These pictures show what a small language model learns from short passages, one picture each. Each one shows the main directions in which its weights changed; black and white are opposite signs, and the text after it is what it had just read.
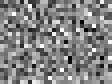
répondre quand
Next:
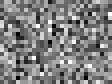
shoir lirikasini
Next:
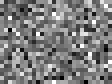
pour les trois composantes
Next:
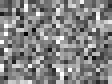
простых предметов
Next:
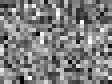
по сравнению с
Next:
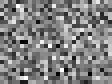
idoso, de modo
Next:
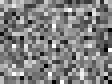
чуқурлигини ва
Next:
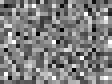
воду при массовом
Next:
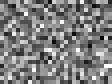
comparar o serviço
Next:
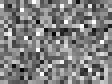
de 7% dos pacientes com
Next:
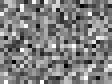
(ARCH) için
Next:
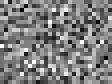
mashqlar davomida
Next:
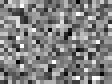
industri untuk memahami
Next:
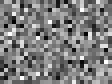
the territory of the
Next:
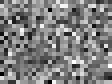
Kitas und Schulen
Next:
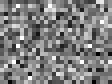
kênh phổ
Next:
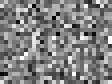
entanto, em regiões
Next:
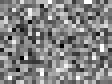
ao exame clínico
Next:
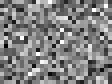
e os 26 anos, com
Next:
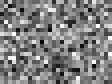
of museology in the
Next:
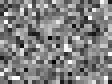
o Espírito
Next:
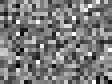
amalga oshirilayotgan
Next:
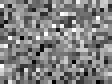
1 Normalits Data
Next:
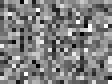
durch Ermunterung zu
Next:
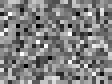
bu 4 sonli musiqa
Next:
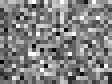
مشخص در دو
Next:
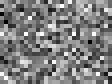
kitoblardan ijodiy
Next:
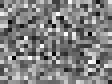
un déterminant de la
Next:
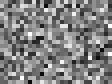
Applied Ecology*
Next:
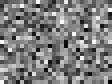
como repositorios
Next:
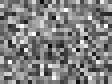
gestion dans le secteur
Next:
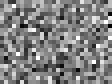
assessment and management in the
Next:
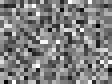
в процессе его
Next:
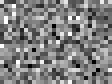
del fenómeno a
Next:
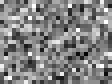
Денов пахта
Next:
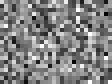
dos carros, e são
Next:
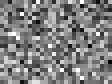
meios para melhorar a
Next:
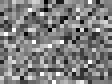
declaración de hacia
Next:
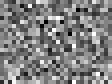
attentes des usagers
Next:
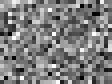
относится к
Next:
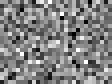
e exibir como a
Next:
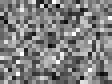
la literatura, en las
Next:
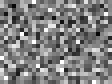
(equivalente a
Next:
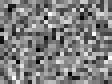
asemenea preț,
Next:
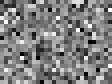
қарз ундириш
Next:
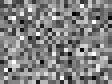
tilshunosligida matn
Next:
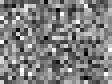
экономику Армении
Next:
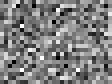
scientifique proposée
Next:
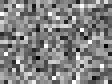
yoshlarni ilmiy faoliyatga keng
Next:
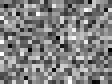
а за последние 20
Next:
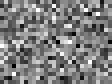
qizlari uchun grantlar
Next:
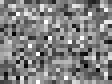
topgan brekchiyalar
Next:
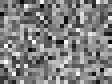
production technologies, the
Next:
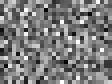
the role in society,
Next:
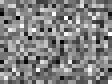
diferentes etapas
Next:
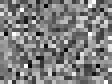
de Ciencias, Universidad
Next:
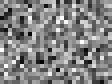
5. Nikonov
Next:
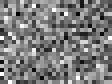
zijn bindend
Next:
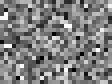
1. Santosa A,
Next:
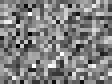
bilan olingan detallarida
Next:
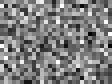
grupo controle,
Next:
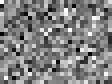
disposto no §
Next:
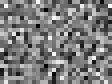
Республики; -
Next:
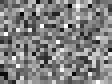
mehr Klarheit
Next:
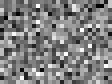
do Bem Estar do
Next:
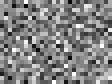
l'industrie et de
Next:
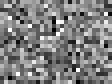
bahwa perjanjian
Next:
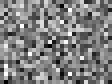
беш кундан кам
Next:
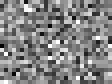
qismini yoshlar tashkil
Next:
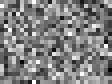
cins adlarının özel
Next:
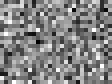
в новий більш
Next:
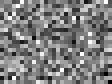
comunidad, pero se
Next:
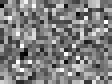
to'langan avanslar
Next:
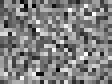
завжди буває
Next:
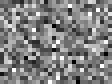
коих было
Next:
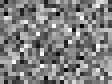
dell'art. 16 del
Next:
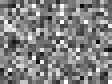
в разной степени
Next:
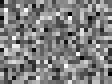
рівень турботи
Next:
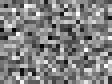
зависимости от
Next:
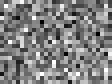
R.; KANNO,
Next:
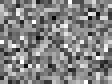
ato de expressão
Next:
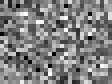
siljish shuningdek
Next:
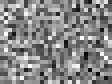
las teorías, por
